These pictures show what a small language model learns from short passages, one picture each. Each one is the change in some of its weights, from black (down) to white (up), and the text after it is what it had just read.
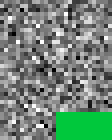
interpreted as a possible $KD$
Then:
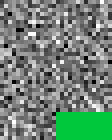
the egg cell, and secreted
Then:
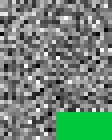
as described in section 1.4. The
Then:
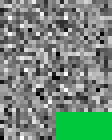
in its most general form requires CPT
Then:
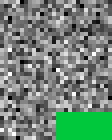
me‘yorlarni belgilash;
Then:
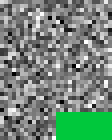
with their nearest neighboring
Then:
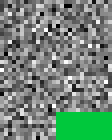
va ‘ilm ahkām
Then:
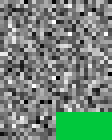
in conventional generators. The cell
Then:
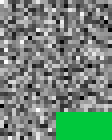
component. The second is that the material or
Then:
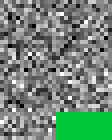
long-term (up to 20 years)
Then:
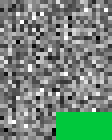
we use the DLVO model with
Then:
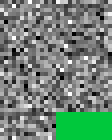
and punish goes with it to some
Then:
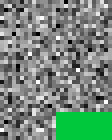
$T_0$ indicated above each
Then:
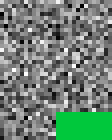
jihatdan tahlil
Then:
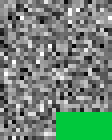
or Eligen B₁₂
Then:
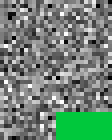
designed to address several questions
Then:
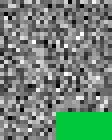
the parity, charge conjugation and
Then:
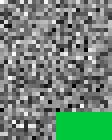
amount falls far below the
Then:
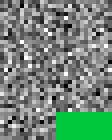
we derive the amplitude representation of
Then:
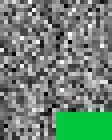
Diversity; Religious
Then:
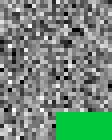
ensure that the available IP
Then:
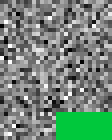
the height of Coulomb
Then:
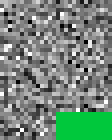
like the OPE coefficients
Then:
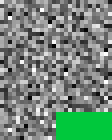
simulation methodology used in the present work, with
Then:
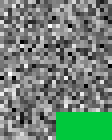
primeira decolagem de uma
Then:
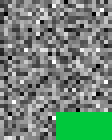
is closely in line with the reality of
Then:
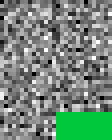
axion can resolve the strong
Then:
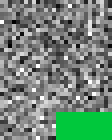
Methods: This Prospective,
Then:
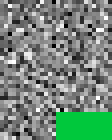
recently \cite{sen1} -
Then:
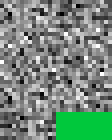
To test these hypotheses, data
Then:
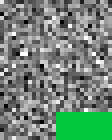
radius increases with increasing distance between
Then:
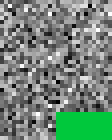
second term is the curvaton contribution;
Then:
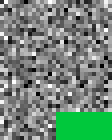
Nayimovich independent applicant of
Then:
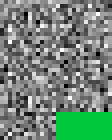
the primary seed cleaning
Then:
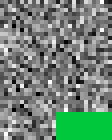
open pit mining, mining,
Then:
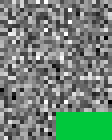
be assured of a convergent
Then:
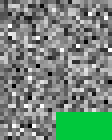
for composite operator effective actions is
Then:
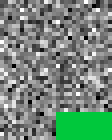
we presented a low power full adder
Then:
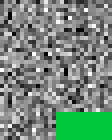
(рис.). В период
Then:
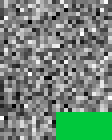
maps of this groupoid structure are
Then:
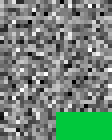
planktonic Atlas of the
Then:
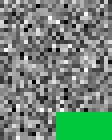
causes an acute scientific and
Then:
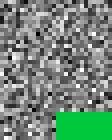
the ring, thereby extending
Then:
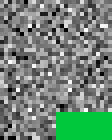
a weak but positive effect. Social
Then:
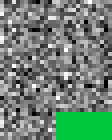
de forma independente, totalmente
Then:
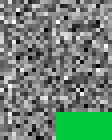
la parte media y una espina
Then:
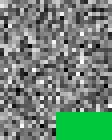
electric vehicles technologies,
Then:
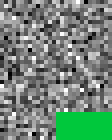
de uso de cada simulador.
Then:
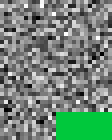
the filtrate kept in a
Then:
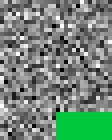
whenever formed any, depend on the
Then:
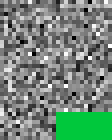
-star and an n -linear array
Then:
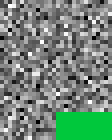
big cities indicated above, such as the
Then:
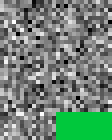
por ello Luis Alberto
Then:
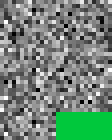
this pre-infarction condition
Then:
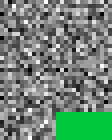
shows that when $\mathbf{k}$ is
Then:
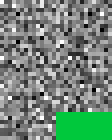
العظمى. 2-
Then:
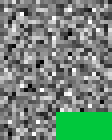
= Ultraviolet
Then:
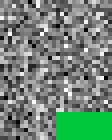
the cell) remains approximately
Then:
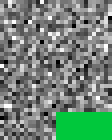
haqida mulohaza
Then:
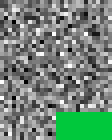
operated programmable robotic
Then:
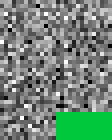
states reflect the anti-alignment of
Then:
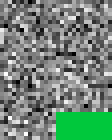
apresentados são parciais. O
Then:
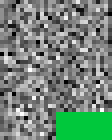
for CBNAAT in falcon
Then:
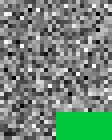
79% of the boreholes are
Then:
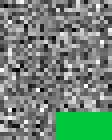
e instaurar nuevos
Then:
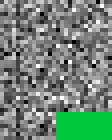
fluid simulations for inelastic
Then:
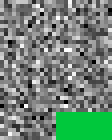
in Nederland serieuzer
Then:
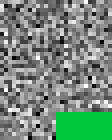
the nearest bow shock
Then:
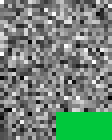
narcissism in Japan shows that
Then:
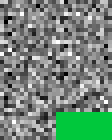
[5]. Although the delay
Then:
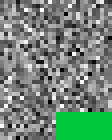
jet pairs, i.e.
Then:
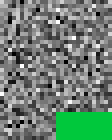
pena de se engessar a
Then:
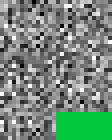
oliqomer və polimer
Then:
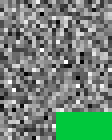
storage technology, role of
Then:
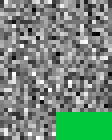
sign of an (S, C) pair
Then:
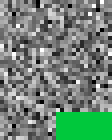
formulated and evaluated a herbal
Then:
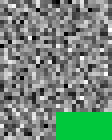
to construct the fermion operators.
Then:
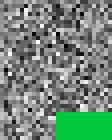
my ESP study, for example,
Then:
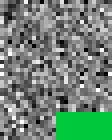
are challenged by the conventional
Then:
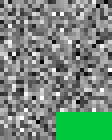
attempt to use the scheme to find
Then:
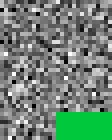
ifodalaydi. U rang
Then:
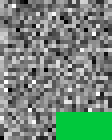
is the HF current multiplied one
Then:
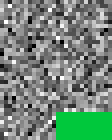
mean it has no quantitative utility
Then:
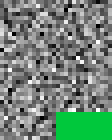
prestasi minimal 75.
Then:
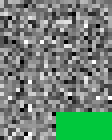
2 \sin s, & \text{for
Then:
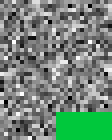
produced at higher substrate concentration could
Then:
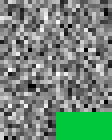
à família decidir como
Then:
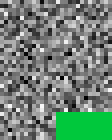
aby sa len snažili
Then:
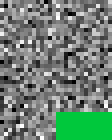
mis movimientos podía
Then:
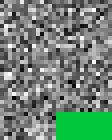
have emerged as a promising
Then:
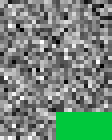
Questionnaire (PHQ)
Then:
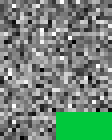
-set is simultaneously
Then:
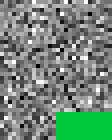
smoking. This study hopes to
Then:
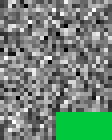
Specification* By J. C.
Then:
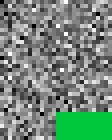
phosphate buffer pH
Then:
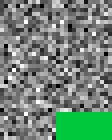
is proposed in which resilience is
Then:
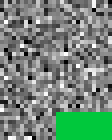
to the two-body binding
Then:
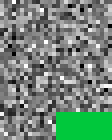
de date complexe precum
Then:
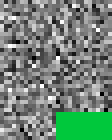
Módulo controlador de
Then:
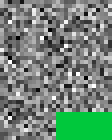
Higgs boson mass bound are
